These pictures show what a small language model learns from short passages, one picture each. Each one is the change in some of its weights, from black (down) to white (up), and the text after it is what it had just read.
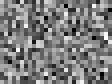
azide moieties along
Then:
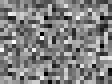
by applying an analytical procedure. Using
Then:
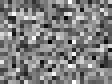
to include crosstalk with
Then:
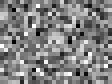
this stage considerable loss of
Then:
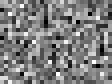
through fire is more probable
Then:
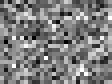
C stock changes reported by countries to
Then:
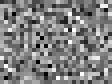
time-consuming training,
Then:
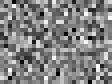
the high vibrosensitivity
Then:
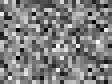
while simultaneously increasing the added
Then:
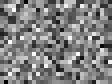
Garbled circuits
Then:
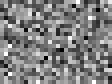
the refractive index of the
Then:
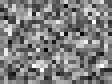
the most expedient for implementation
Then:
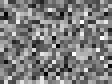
it was interesting. We experienced some
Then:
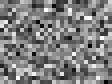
it. Plots indicate that the
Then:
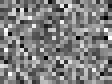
and the world around us Why
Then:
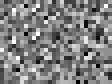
bidders. 4 0
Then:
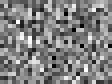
a case of urinary tract
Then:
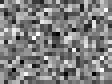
presented over a hundred cases
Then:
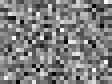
by the ratified European
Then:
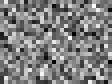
over the Internet. To protect the
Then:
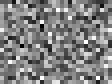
Additional Supporting Information may be
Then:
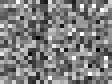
discussion of divine predilection
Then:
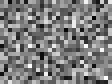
D., 2022). India has made
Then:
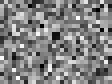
stability under the current conditions were also
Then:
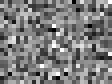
local and regional innovative tech products
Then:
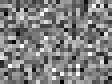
is discussed and analysed. On the
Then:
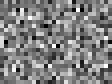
and enzyme activities of animal and
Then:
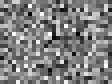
of the dried pulp of
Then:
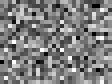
as a significant contributor to
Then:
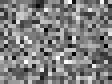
defined as the number of paths
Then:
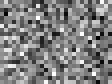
should generate longer texts such as
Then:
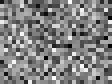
average speed of the mixture at the
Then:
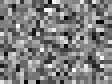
procedures be structured so that they can
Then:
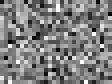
sequence of CEs belongs
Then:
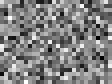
triggers can contribute to preventing
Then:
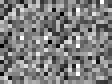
centers, and the students of
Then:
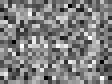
the grinding of wheat used for
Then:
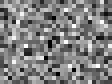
provides the most dramatic and
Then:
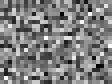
at physical activities such as sports or
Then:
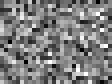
and PAs, dealing with
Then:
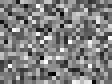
passages are prepared to give an
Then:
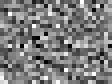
in Henan Province can
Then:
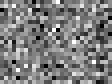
oscillation is equal to
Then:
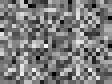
discussion on performance evaluation and module's
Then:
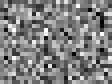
the period of gestation,
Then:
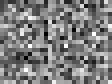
A. Search results Our search
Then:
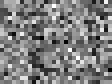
serious network attacks occur, there
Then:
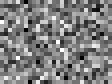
fight against excessive capitalist
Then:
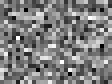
to ERM practices. The significance
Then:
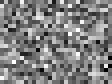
accuracy of 82.9%.
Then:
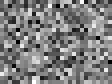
more preferable that easily attracts
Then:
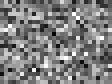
with its effectiveness in promoting various aspects
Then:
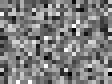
on ensuring price stability in the economy
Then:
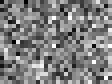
*Journal of Adolescence*,
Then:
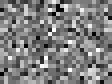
If the topic is completely unknown to
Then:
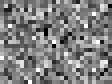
of the development of infrastructure on enabling
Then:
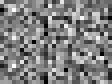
into sodium in the SG in
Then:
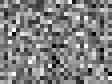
thought of as some measure of the
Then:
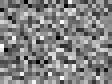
clutter. Both the
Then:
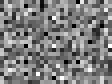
- [4] Berggreen
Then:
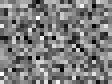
can still implement HTA,
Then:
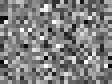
interaction of the acoustic field
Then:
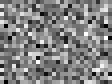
product of history – based on the
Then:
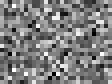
compared to non-TPE cases
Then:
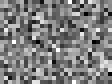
within the consortium.
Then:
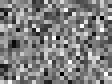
is one of the ways that
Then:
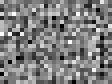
comfort analysis and so on to control
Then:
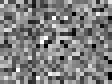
traditional teaching methods rather than replace
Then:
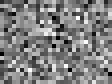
All authors read and approved the
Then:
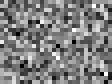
celebrations. On 7
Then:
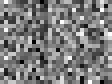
more prevalent we need to involve
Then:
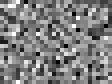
circuits and have a large
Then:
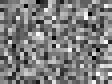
- Diploma in Community
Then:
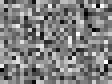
displays, variance-based
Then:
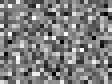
governance is summarized in Figure
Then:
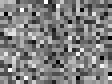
library staff, especially during the
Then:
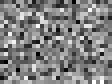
validated through XAI-driven
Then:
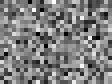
most resourceful colonies but some
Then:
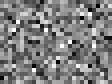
characterized as a particular legal system.
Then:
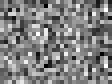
on a range of platforms with the
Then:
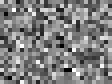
the games, they are referred
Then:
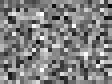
to be made. Moreover,
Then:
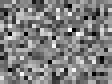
is shown as a spherical
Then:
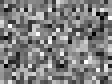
of life of individuals. A lack
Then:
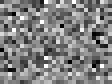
types of substances reported being used by
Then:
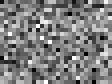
separated by sex Female Male
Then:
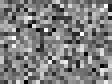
in the NPA accounts while
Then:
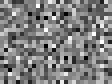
correlations of biomarkers:
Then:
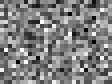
average profit. Earlier works studied
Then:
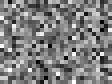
MTT assay for determine cell
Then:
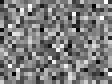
of *Ceropegia
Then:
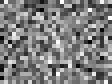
resistance than pure *S.
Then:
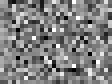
notification (ECN) information
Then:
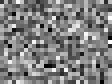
prevalence of depression in Chinese adults with
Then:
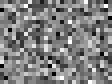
J/mm, equal to
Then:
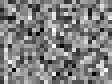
the University Laica Eloy
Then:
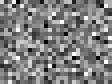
feature of myself as being
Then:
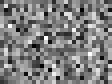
of highly qualified specialists for
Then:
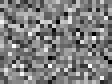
clients of 65 years and over
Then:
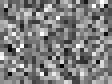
the work presented in this paper.
